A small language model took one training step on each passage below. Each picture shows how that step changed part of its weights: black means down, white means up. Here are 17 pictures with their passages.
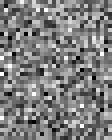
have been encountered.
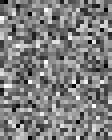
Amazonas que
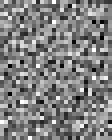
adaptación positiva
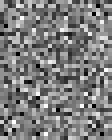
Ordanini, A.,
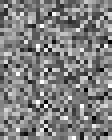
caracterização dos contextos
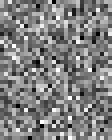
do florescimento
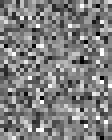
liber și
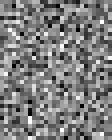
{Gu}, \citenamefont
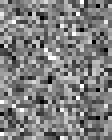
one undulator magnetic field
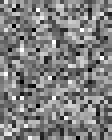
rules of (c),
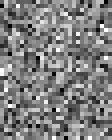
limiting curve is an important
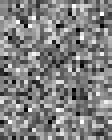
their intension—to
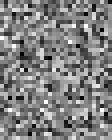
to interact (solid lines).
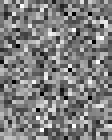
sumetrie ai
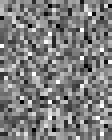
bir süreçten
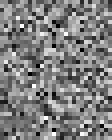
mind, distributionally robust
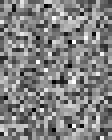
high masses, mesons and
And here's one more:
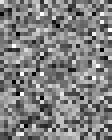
top VB is seen when
